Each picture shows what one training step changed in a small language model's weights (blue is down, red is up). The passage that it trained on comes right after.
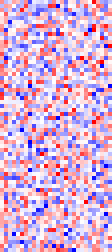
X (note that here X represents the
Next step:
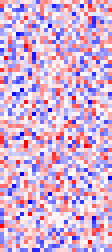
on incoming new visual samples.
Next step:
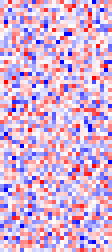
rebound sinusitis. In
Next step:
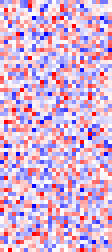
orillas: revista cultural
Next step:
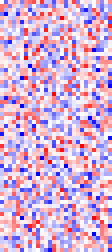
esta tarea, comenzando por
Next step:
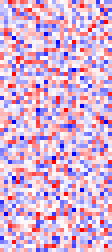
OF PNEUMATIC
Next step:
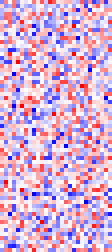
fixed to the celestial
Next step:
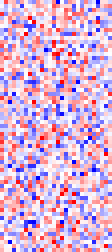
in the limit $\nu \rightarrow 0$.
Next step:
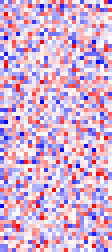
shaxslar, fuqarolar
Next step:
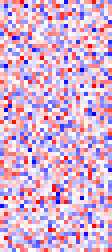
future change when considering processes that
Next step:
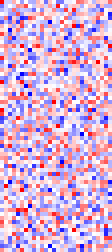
multiple genera ($n > 3$).
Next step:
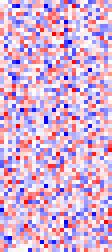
proposed by Cossu et al.
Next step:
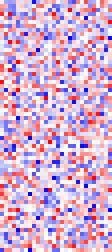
2020). In Rivers State
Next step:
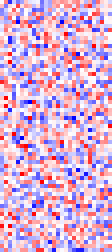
many unknown parameters. The
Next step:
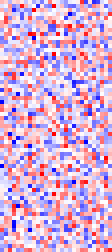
with young. FIG. 2
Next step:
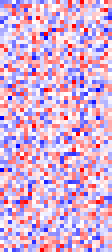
in ferroelectric polarization
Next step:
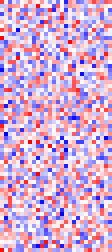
of tumor migration and
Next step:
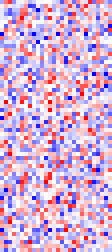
Untuk nilai perolehan
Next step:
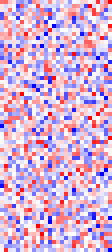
following corollaries. The proofs are
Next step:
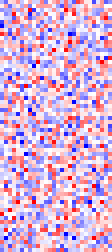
hizmet sunumunda,
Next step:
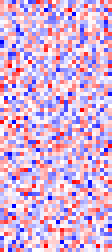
Systems of the National Technical
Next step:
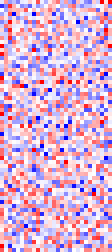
the WHO prescribing indicators and
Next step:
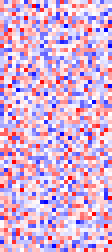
that will enables the OSSE detector
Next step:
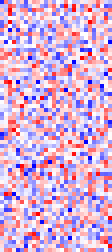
"contact tracing" has
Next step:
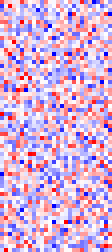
products - Lower-latency products
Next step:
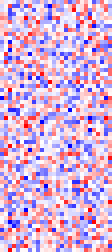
minima is sharp to first order,
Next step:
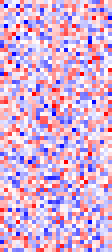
within 3% with a 95% confidence
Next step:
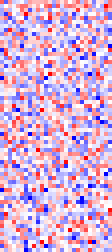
this, let \emph{big} $
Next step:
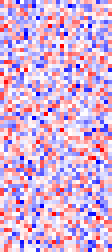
scientific uncertainty or
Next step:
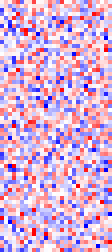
дезадаптации и
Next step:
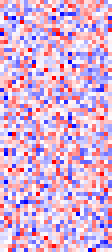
been highly clustered, and so
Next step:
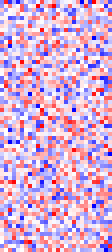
motion (no prior knowledge of
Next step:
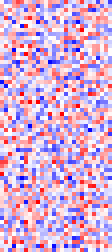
review). *American Journal
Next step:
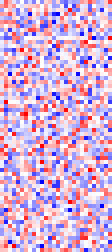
East and an altitude of 1245
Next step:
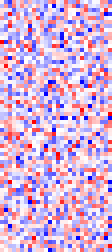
CESMAC, Maceió –
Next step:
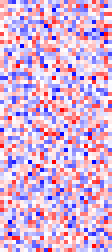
operation (a shorthand for
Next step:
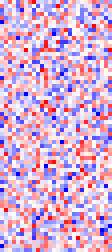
comparables qu'en considérant,
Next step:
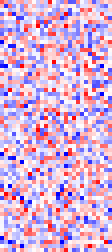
paths taken by the game
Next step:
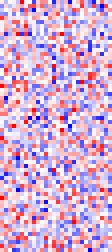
support tuberculosis (TB)
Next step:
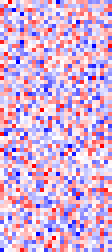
for $SU(3)$. We have
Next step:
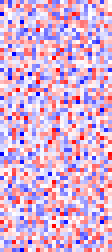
of MWNTs, we have
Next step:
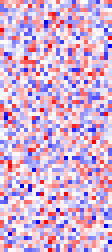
the inner planet shows the largest
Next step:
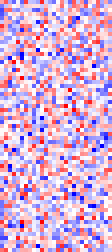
уменьшилось на
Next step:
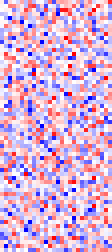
(ULXs). We focus on
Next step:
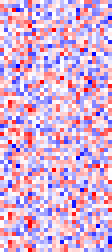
only to teach, but also to teach
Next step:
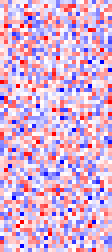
experienced an average price increase
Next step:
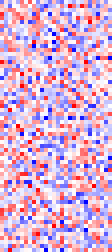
onde se encontra uma alta
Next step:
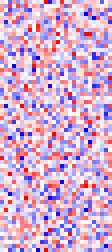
in South Africa and found that
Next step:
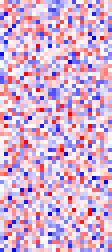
Memória**”. O
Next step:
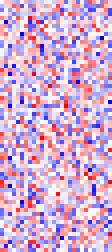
in the infinite $R$ limit ($R
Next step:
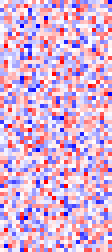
of Philosophy in
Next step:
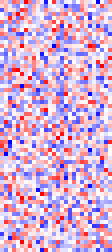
disalurkan maka proyek
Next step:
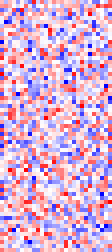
current density follows \begin{equation}
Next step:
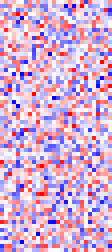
professional activity, as well as
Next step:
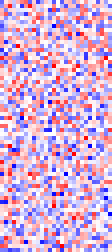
from questionnaire: The collected data
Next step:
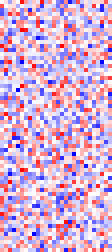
selections based on the reconstructed
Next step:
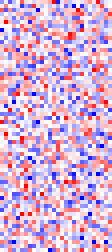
estrictamente de intercambio
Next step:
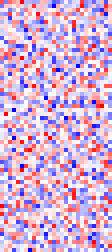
language (EFL)
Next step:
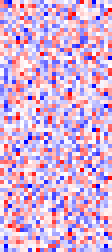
and Susar Kirmizi,
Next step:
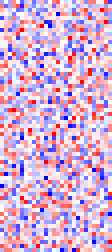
h a 30 °C Materiais
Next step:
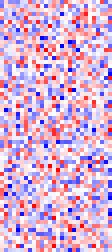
for a long time, but which were inching
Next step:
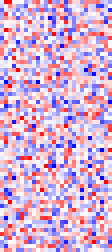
: Nos analyses sous AMOS
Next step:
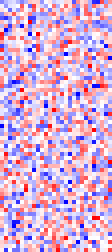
ensure that participants of all genders
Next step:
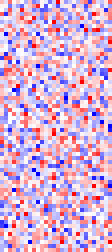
30\% obtained by Milone et al.
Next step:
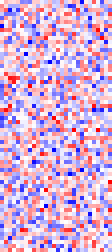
taluks surveyed in a
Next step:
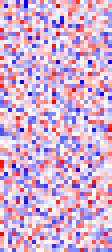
and 4. first stage and second stage of
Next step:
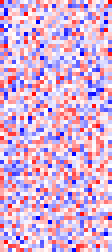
(4 февраля) за 2
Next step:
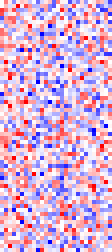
muy baja proporción Los
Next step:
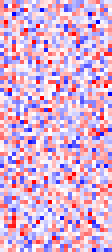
northern hemisphere it is
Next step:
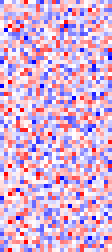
O'quvchi va yoshlarning
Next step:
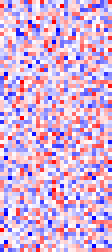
nomlarini nima deb
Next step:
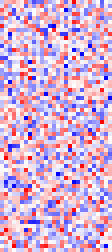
Technology Leadership
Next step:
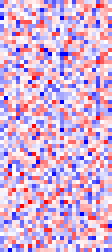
à realidade brasileira,
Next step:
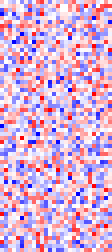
данной статье
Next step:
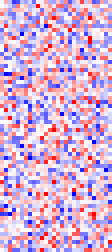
for the depth measured from the soil
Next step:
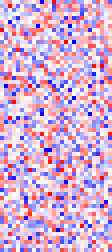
& UAE Dialogue - The
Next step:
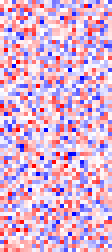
the DFRT associated with a given
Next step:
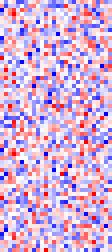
peranan yang signifikan
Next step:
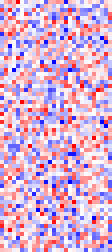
It was beneficial to improve the
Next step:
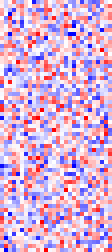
the eye tracking information from the
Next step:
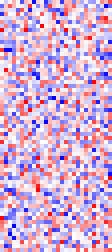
is also worth to note that
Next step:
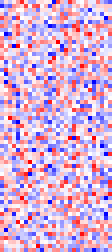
accelerate particles. This could give
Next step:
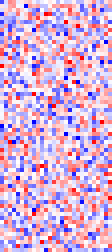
calibration or imaging.} is
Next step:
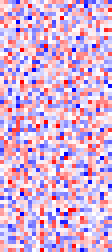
a DFT-cosmological constant
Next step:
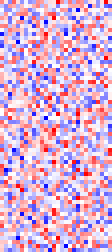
ok yellow white one three six
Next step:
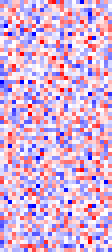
például Izrael
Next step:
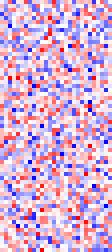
intends to obtain a sample of
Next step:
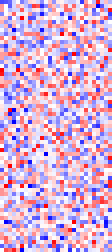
different word orders in source and
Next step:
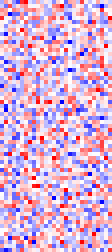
artigos, os dados foram
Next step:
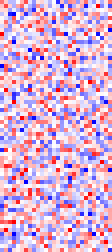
yo'q. Unda kontent
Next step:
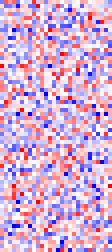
different classes of physical states for the same
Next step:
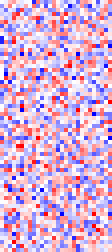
than old capital because new capital is
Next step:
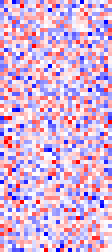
conflict is reflected through output
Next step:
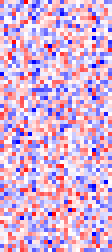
autistas na prole. A
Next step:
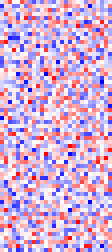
resolved. The architecture of
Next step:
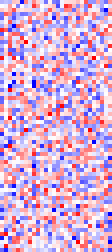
by the true underlying system parameters, but
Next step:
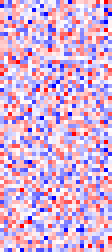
\emph{Pion pole contribution to
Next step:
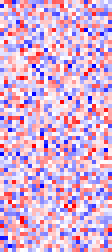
(blue stars).It is also
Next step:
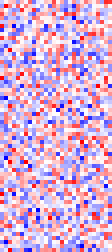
referring to men indicate their
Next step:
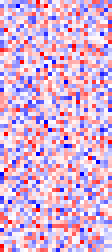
good level of compliance with fluid
